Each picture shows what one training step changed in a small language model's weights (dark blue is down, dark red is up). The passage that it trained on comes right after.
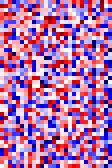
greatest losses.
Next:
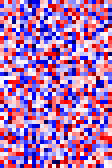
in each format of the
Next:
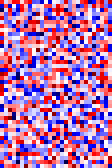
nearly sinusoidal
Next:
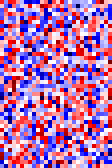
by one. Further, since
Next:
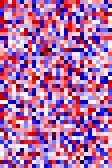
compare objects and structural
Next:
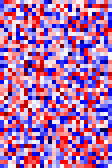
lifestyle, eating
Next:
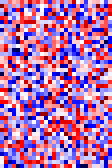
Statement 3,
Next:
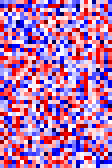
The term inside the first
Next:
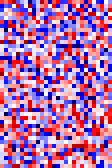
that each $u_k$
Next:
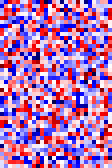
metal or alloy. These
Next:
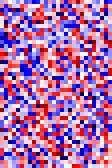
the Real World The
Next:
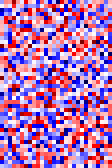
F_*/c \equiv
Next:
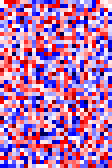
treatments using the night side
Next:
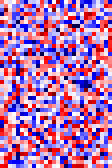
structure, are used in various
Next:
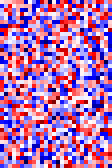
of a \textit{linear}
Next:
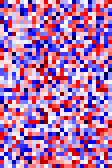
addition, patients with CRC
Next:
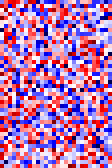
maximal class association rules
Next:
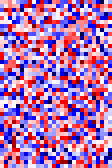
planar map geometry, a
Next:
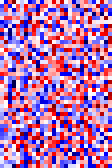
enough to show the 40
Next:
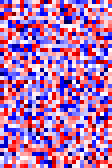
and Society Credits
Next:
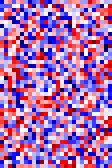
ball that can be placed
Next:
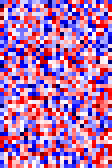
hull is likely to have
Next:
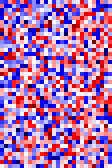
did not seem to
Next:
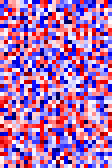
as, “essential health
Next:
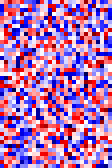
on elastic foundation
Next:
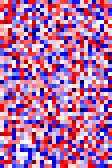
toward democratic
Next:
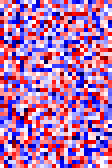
variations proposed a hypothesis according
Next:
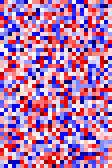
Uncertain Very
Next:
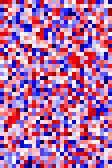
identity involving Bessel
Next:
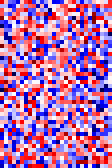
\equiv (\beta\;
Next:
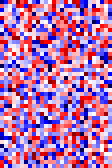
i < k \text{ and
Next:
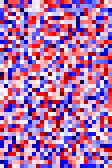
other words we must show that
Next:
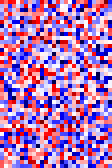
analyses (see below)
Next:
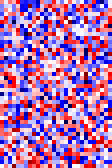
in FRP compared to
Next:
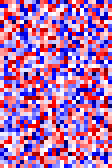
the screen or software
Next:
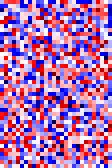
Finally, the information obtained from
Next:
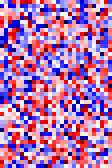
WORDS 1.
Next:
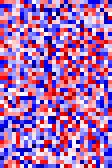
loss under the linear regression
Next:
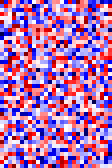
mathematics, as
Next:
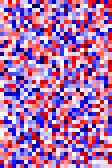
Bayombong and
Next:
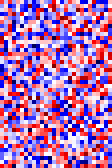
incomplete block design with
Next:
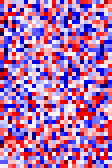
device was utilized for
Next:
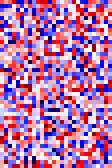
that $$A_s\leq
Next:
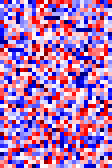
His results are tabulated
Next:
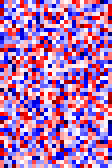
Finally, the fourth
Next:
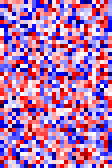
of InPTA data allows
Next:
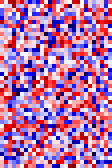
if caries occurs in
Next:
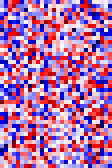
C}\}$ is $\mathcal
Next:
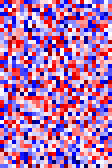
light on the performance of the
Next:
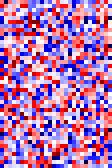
Tokenize x' into
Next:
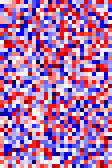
of $c^i$ and
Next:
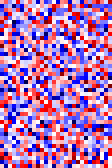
ESP sample, 13\% of
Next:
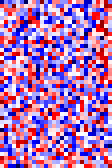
$k\to \infty$
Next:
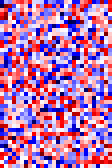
factor \mbox{$(1 +
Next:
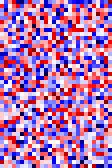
maximum and minimum diameter is very
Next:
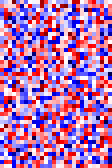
have a contrast improvement
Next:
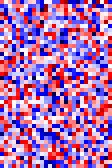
in the simpler mobile
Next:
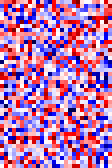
irreducible symplectic if it
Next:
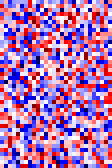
high value of total hardness was
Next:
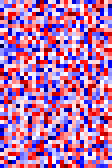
users who buy game
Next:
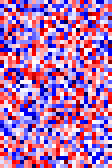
conjunction with and is property
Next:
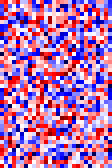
parameters have been studied. Here we
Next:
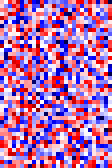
two or more sensors.
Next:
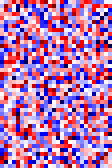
Selling price per unit
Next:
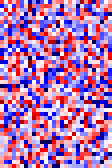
depend on the variable $y$
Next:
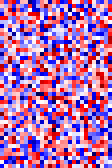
to organize and manage their
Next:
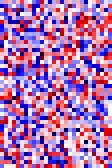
rotation rate of the rotor
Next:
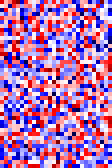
hence \begin{equation}
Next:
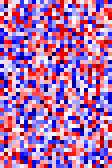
shows that this is indeed the
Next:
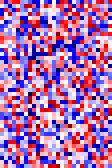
equal to the stated values.
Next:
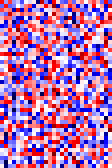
surgery at 50 days
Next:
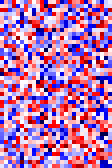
coordinates $(y,z)$. If
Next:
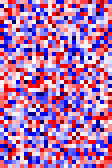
higher education departments
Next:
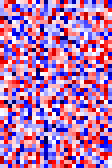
superselection sectors in
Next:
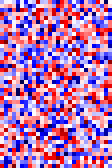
appealing, as
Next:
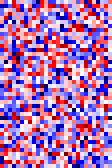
a down quark decays into an
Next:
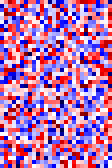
style more useful. For
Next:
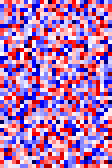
of gender in it.
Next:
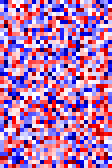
alarm is set before it
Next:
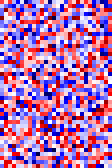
recorded invariants for all matrices
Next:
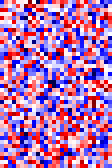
generated by $\e(\sum
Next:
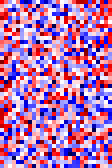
Yoneda embedding and
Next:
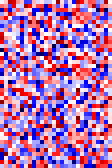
define the mutated pair
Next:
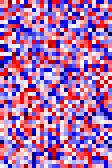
students' ability to
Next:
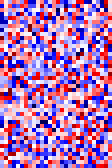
gender diversity in
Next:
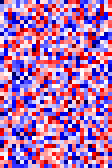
person's $4$. The
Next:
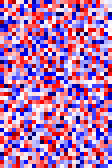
time. Furthermore, the holes
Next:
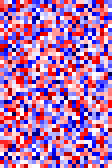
perceived ease of use
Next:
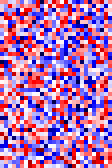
quiescent spin-down
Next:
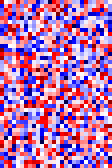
of a cinquain,
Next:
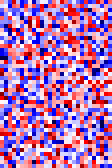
depends only on $m$ and
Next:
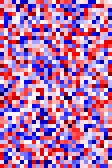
both maximal orders of
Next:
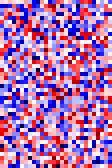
the cycle length is 2
